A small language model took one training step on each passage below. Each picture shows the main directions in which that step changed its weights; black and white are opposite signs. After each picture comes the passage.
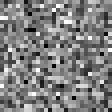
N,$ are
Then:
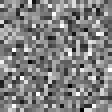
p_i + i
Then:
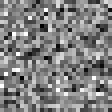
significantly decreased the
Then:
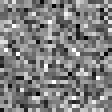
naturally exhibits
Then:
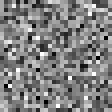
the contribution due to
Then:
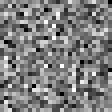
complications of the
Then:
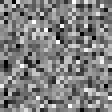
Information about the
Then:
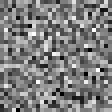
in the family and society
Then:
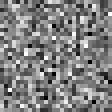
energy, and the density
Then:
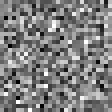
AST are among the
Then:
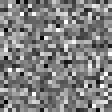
problems where the data parameters
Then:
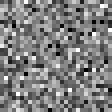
we can test whether the
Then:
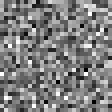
the impact of geometric
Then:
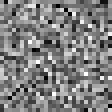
by three experts who
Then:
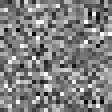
training for compensating
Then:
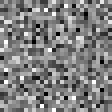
have emphasised the importance
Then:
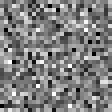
disease remains to
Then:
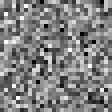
represent each decennial
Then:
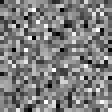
generated explanations,
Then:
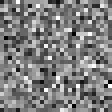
channels, the
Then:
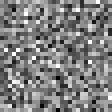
used to convert a
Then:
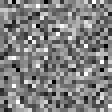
is reviewed; in
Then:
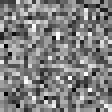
for the model, and
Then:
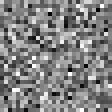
field conditions. We studied
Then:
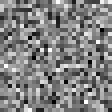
with funders, one
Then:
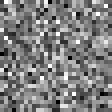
laws also relies
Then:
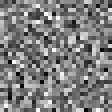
by functional data
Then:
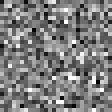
induces spatially
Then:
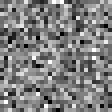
work was supported by
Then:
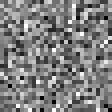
conductivity, which is
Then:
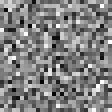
= \frac{\pi
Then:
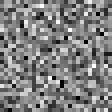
from heat integration and
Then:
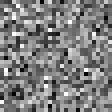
a pitch,
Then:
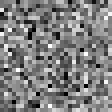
of the DM.
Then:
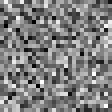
of isotropic
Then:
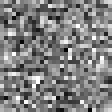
it. The power
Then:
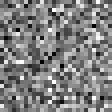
communication). The white
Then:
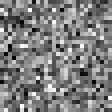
student learning outcomes at
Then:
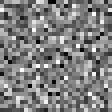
providing a foundation for
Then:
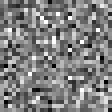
continuous nature of the
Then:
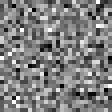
Financial technology
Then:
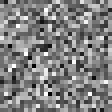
process is called a
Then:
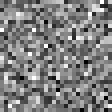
role in the profession.
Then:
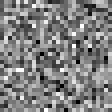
the dependence on magnetic moment
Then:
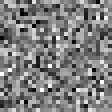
for a vortex can
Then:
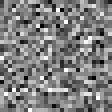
Pauli $Z$
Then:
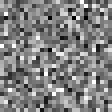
that are intended to
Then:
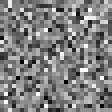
be normalized by
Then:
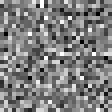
Processes The data
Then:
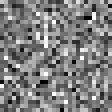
example of such a
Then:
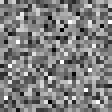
this study show that
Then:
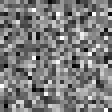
weakens the possible
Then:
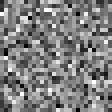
particle is likely to
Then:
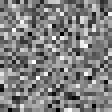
energy and dark matter
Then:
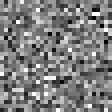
thymoma associated
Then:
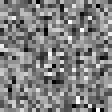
user simply had
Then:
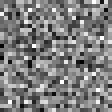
offer the potential for
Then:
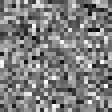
the presence of an
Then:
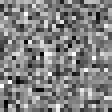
to maintain the
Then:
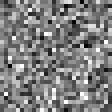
where images share common
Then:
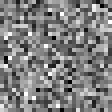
answers to these
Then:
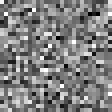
this goal as:
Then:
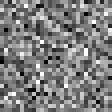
content varied from
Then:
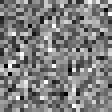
although this could
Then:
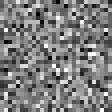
with ethical standards
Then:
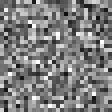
for the different discussed
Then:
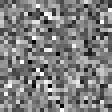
by a European Research
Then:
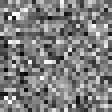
widely known as
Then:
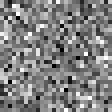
We comparatively show these
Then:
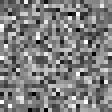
$L$ around
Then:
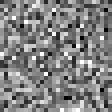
and the attitude
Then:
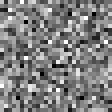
embeddings of
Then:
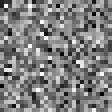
however, the restoration
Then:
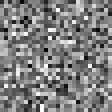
actually a strength of
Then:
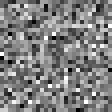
%% facilities.
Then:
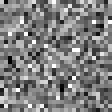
how consistency's
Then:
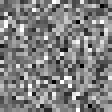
can be easily
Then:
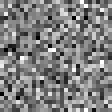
that can identify defects
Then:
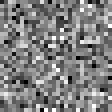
HEE, it
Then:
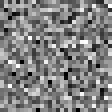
any more where we
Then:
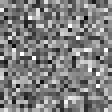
and the carbide
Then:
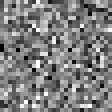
the learned user
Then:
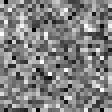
development from an existing
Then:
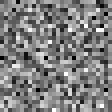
DNS runs
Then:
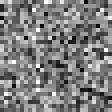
Examination of the
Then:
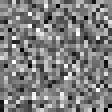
innovation on
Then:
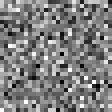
two points are correlated
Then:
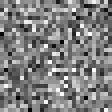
of the document).
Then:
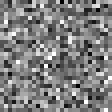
The MERLON
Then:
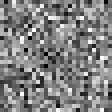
interactions to tailor
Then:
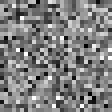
a different nuclear
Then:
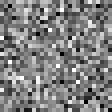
be used to fix
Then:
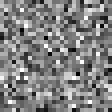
Clearly, there
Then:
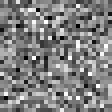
efficiency of a typical
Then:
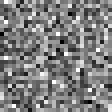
traits, like
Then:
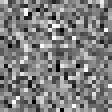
set of parameter points
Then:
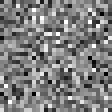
live baby
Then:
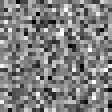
recent years have seen
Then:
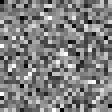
s is expected to be
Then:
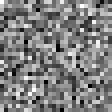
to put the general
